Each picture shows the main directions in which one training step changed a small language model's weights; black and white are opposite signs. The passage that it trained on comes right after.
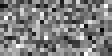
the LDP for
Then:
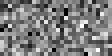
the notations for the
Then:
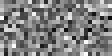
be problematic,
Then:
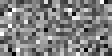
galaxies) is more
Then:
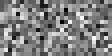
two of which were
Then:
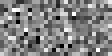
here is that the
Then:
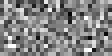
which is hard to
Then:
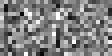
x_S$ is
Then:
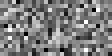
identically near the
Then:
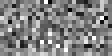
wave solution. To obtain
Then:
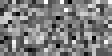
been unable to obtain
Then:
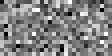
this work. \\ \\
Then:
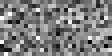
in the cosmic
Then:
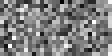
that the deformed
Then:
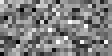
the time, when the
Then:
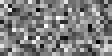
The primary
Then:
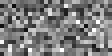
rotational symmetry
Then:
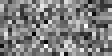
of the system.
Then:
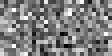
observed pulse
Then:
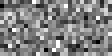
the \ha\ feature
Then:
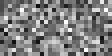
the network congestion
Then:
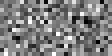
contributions to the
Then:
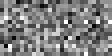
from the parametric
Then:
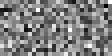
\en respectively. The
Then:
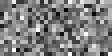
objects on a
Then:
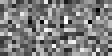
symmetries of the
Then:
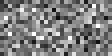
the value of the
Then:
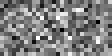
rules in
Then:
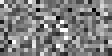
The subsequent
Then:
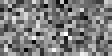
as the sequence
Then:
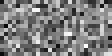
this reason we
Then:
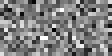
\item For a given
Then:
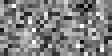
expected perturbative
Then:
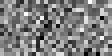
parts of a single
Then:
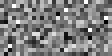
order $4\times
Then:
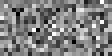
creativity and
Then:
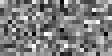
because for larger
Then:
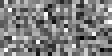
for each cache
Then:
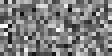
these slices the
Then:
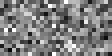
precision measurements
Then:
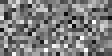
not normally taken
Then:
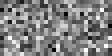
in the rest frame
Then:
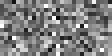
Radiology and
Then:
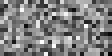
a new efficient
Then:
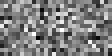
under microwave
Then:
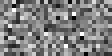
light curve is about
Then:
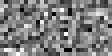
a two-particle
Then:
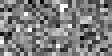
$L$ and
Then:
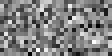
of the following equation
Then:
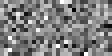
expressed through the
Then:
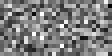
means by which to
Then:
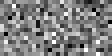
daily mobility
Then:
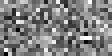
injection errors
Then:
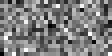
systems and solar
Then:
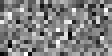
is more tilted
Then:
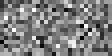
the same time bin
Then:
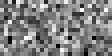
to learn these
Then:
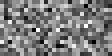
and its temporal
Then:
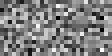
in the wave function of
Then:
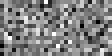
and mechanical properties of
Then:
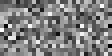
Solutions of the
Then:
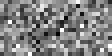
of the normalized
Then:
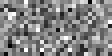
chained if and
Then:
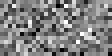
generalized the second
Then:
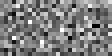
singlet state in the
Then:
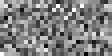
the voltage
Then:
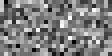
which allows us to
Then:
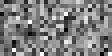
subspace ${\cal
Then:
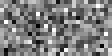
for artifacts
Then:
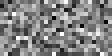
let others
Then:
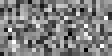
for a small fraction
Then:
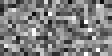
analytic continuation
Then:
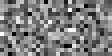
propagator is
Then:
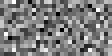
below. To
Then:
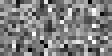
fitting to experimental
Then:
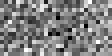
to estimate the effect
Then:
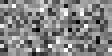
rotation $S$.
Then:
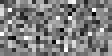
when breakup
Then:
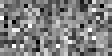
Type &
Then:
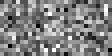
for the melting
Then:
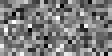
K, it is at
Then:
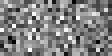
derived from the
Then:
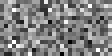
may be. For
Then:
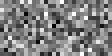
gaps in the
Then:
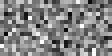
are local internal
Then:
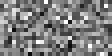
resulting electron spectrum
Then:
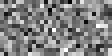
roof measures can
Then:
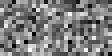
like to thank
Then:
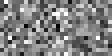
a$. However, when
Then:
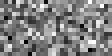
to produce its
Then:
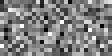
figure we only
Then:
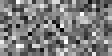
between our model and
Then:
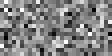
Mpc |
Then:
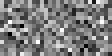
we may worry
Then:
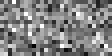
of three-atom
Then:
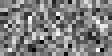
corresponds to the
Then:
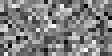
solutions demand
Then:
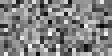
difference and hence
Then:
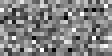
in the mixing
